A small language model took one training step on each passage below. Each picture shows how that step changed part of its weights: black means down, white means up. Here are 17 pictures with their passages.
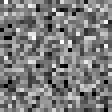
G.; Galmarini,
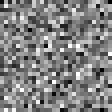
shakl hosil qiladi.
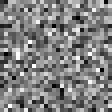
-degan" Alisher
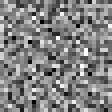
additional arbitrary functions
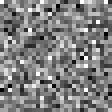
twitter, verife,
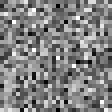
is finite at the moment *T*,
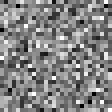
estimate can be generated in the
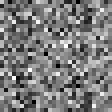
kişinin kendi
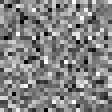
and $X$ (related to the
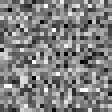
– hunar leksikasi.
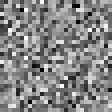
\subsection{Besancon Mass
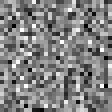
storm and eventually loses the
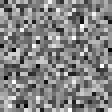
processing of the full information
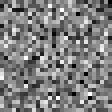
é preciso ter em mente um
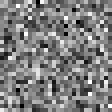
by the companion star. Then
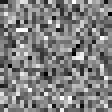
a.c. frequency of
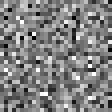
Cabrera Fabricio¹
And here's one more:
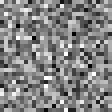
and assigning it to one of
